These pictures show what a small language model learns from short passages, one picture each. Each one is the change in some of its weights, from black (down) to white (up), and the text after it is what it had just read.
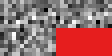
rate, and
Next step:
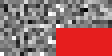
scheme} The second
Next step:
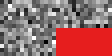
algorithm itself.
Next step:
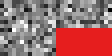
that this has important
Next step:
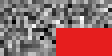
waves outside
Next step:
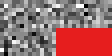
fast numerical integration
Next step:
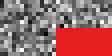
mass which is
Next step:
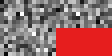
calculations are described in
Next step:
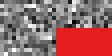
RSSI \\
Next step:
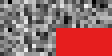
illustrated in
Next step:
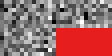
shattering the
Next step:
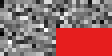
France }
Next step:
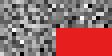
conclusions are
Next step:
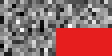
and QM,
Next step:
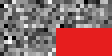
BM generation would
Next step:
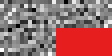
\phi =
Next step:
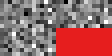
Therefore, a
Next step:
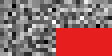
potential superconductivity in
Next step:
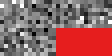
surface morphology
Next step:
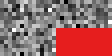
indicators can
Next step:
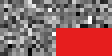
a graded
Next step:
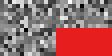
amounts of
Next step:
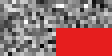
is adopted in
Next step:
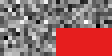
necessarily have
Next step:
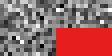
is presented for reference
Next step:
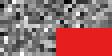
was also estimated by
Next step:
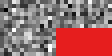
describes the
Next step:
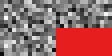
a future paper.
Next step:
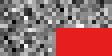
Notice that the
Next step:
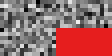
in Solar
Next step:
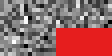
located within a
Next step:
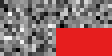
%We would like
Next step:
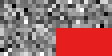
observations require much better
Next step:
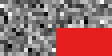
into a circulation
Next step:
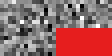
light holes
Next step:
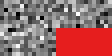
amplitudes are shown
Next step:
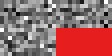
charged Higgs
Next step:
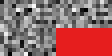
The data at
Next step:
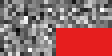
frequency. The original
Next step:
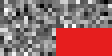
layer as they
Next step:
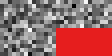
by a better
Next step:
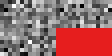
can be assumed,
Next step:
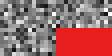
which allow one to
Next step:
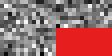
site is
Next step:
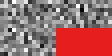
spacetime ends
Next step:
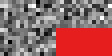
injected from
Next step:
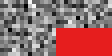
to thank
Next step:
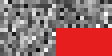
and replacing them
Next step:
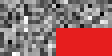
corresponds to the three
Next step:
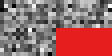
compare this algorithm to
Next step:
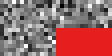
start of the
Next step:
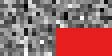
to hadronic
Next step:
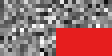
the number of
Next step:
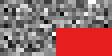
so keys
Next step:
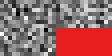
datasets: the
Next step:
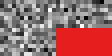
recent infall of
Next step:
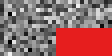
the center of the
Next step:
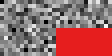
Spain |
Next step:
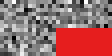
The time required to
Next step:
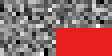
far distance $
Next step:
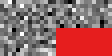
been used for laser
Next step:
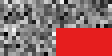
determined from the condition
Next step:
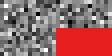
inverse spin
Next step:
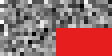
to transport
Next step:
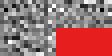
realize novel
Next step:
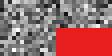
involved the latter
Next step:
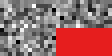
as feature extractor
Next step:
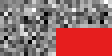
Using Eqs.\
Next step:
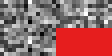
to the energy density
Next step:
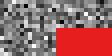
can be solved
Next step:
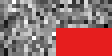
is natural to consider
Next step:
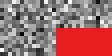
gravitational field is
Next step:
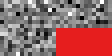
initiated in
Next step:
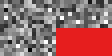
a large region of
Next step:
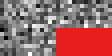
the proposed {\em
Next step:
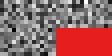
have been estimated to
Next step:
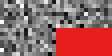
taken to be
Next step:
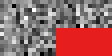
learning models trained
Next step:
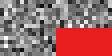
of CAs as
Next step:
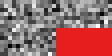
there appears the
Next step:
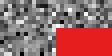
which can be
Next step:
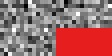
to compute conditional
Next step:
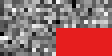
the LDM.
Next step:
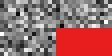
determining the
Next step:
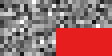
possibility of
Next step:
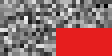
free of charge via
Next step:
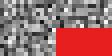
of the original problem
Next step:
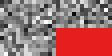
plays an important
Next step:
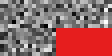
recently available
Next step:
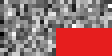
and simulation, it
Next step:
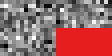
in Fig. 1
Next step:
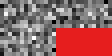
by some models
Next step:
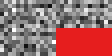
of the equation
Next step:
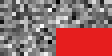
standard projection
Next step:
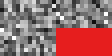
it is more
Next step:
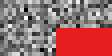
order of the
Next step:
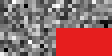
objects can be computed
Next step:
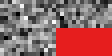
varies from
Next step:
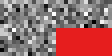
statements about a
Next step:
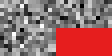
dashed curves,
